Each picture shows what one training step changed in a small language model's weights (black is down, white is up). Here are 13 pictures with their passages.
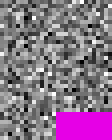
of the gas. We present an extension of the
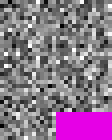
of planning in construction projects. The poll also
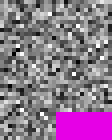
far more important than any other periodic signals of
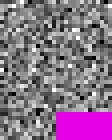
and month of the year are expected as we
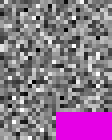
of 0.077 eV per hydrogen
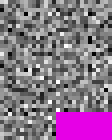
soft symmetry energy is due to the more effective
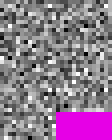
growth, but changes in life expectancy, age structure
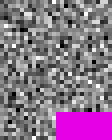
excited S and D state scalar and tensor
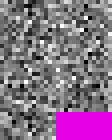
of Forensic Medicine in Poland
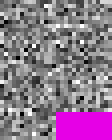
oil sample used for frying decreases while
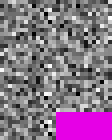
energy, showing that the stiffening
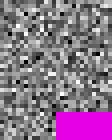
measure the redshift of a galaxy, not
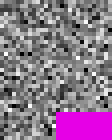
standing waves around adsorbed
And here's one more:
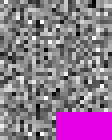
Medicine & Dentistry,
